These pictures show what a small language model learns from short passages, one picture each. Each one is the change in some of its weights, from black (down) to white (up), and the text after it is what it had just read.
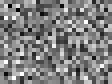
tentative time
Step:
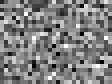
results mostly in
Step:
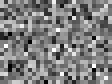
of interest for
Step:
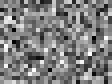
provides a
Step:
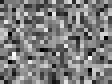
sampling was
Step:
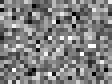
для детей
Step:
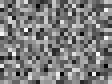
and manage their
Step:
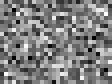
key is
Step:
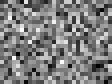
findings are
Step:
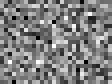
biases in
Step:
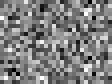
the tumor
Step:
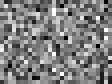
human resources
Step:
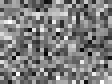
its local
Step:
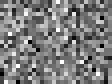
tests were
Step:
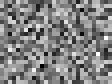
and then
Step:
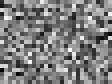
a height of
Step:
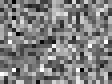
persons. The
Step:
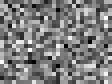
eine stark
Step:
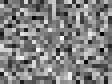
words the
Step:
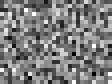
impacted their
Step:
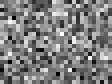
from the experimental
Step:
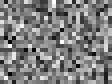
delle due
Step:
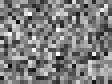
to the light
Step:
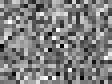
the reason
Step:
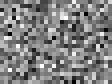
direct distance
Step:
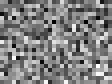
increases time
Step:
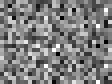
and auditor
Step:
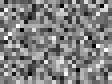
| Ei
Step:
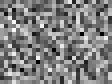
It is important to
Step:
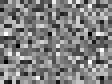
was also reported
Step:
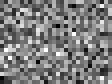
is still
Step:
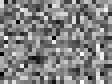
mass, high
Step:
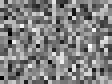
of users
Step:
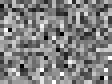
Result was
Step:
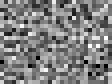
of factors,
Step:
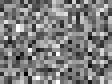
are the potential
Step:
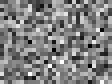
with increase
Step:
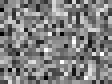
can also be
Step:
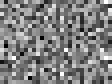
a change
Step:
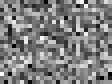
culture that
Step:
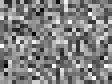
va har bir
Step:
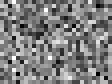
rad je
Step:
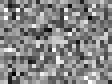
its analogon
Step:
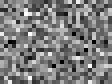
as with the
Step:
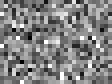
em junho
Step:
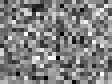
in the bound
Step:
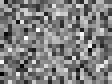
made for
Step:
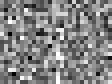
for AS in
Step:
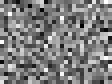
age- and
